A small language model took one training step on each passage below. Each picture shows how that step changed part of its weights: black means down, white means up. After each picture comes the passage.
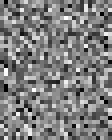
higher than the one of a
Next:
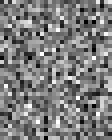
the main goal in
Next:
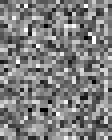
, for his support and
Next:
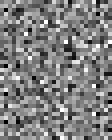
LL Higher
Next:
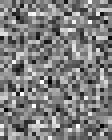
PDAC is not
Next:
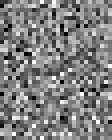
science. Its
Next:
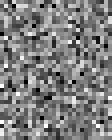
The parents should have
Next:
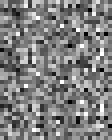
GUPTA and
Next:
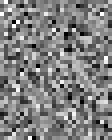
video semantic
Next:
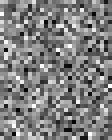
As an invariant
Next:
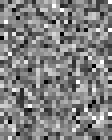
tomonidan amalga
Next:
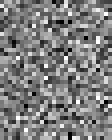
CCl ₂
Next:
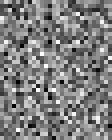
is in an excited
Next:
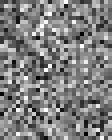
of two-photon
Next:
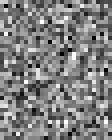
plus que dans la
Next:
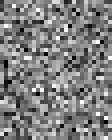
of the urge with
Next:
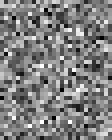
escuela la presencia
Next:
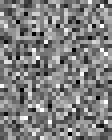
ostida chop
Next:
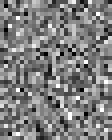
it can be seen that only
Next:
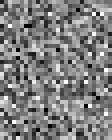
principles, to assess the
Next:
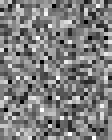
is the equation of heat
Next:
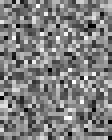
years. Si cells
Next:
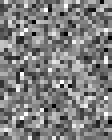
schematic circuit
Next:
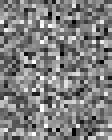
of this article is on
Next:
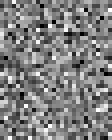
cycle of $G$
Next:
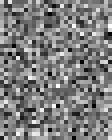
the other arm, or
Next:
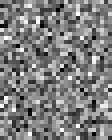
high extinction in the
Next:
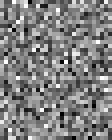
the data really determines
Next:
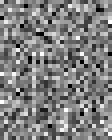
where significant detections
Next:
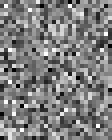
negative regime, thus
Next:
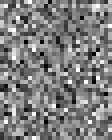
been studied since the time
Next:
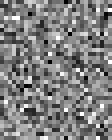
output examined in this paper
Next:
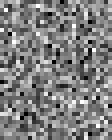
qat’iyat bilan
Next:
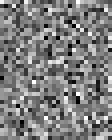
castelos de
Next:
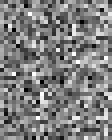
Все они
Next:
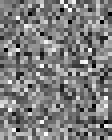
be better represented by the
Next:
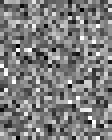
three steps filter and
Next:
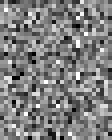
equivalent configurations per
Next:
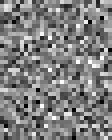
della chimica
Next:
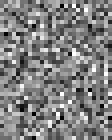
grupo “outro”.
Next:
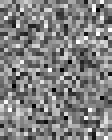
:: Finished
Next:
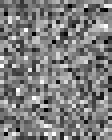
that better suit the
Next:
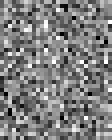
have non-trivial
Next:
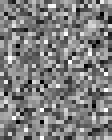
the MIT bag model
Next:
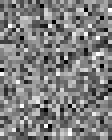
life cycle, so that
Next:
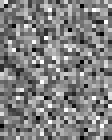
of educational research*
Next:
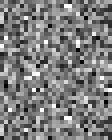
distribution corresponds to the
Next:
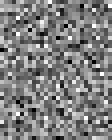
mais crua. As
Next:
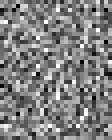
maintaining efficiency.
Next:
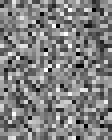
que les ménages
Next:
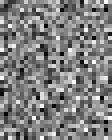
insights into the mechanism
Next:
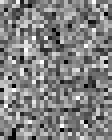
OBRA DOS
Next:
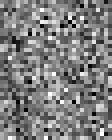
and consequently that also
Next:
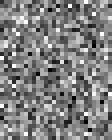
quantum fluctuations,
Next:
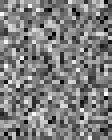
might be possible to find a
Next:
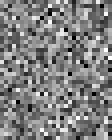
la manifestation
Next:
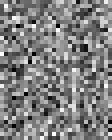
and Prevention,
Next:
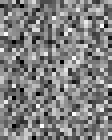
repetirse la
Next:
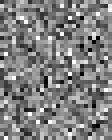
the dynamic descriptors
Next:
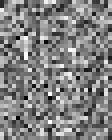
al que leyere su
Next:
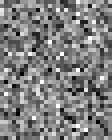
isolated from the
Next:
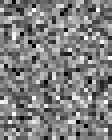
sur les dynamiques
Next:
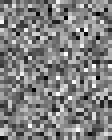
motional Fock states and
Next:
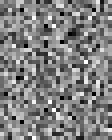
source code management platform in
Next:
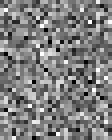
observation is perhaps
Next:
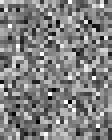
tilida, biri
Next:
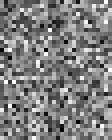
молились по
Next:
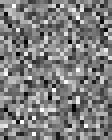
two languages is not
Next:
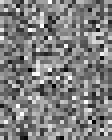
o outro responsável
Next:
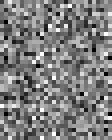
the beginning of the
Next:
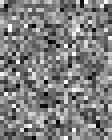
this information into account, we
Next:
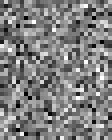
standard definition of
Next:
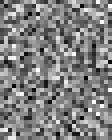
make it easier to
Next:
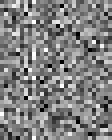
METHOD To
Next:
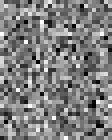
each sea state. The
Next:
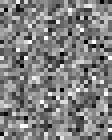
la obra *La
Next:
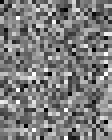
this reduces the current
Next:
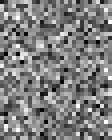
في هذه
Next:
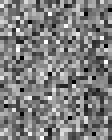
o a la complejidad
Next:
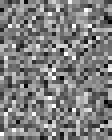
by broadening the
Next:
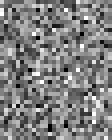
out collimated of the
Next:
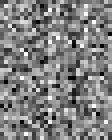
dotted line is calculated
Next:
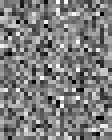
with a focus on how it
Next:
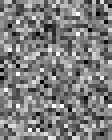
another Pairwise
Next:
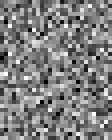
probability distribution for T according
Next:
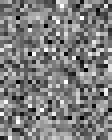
a great demand for
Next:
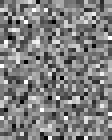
is applicable to many
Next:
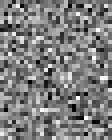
soon as it is
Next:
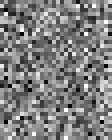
manner. At the same
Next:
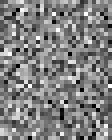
beyond their age
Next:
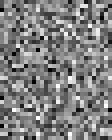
production, improved resource
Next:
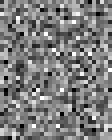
random noise. An average
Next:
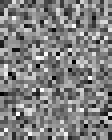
make a contribution to society
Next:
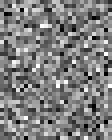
their ground-state
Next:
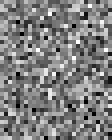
especificidad de los
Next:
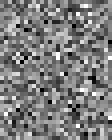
their normal values in
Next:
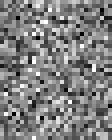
of holders and
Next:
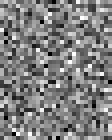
the infected individuals,
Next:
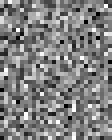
procedure to improve
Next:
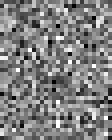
active immunity
